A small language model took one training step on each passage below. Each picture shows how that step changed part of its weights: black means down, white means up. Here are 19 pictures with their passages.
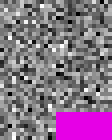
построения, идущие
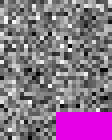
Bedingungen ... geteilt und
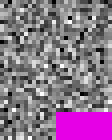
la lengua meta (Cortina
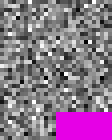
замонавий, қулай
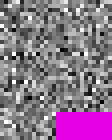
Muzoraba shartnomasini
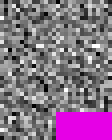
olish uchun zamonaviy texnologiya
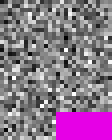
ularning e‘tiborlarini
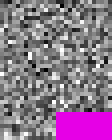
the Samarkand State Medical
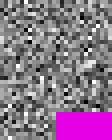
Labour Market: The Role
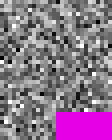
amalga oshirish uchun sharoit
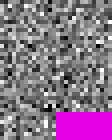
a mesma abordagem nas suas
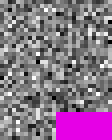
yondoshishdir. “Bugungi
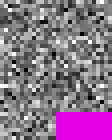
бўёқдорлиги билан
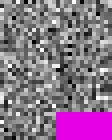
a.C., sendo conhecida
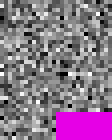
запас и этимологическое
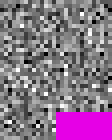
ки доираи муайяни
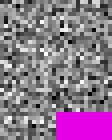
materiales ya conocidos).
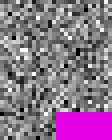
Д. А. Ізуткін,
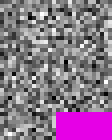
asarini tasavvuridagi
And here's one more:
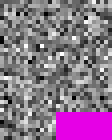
Foydalanilgan adabiyotlar:
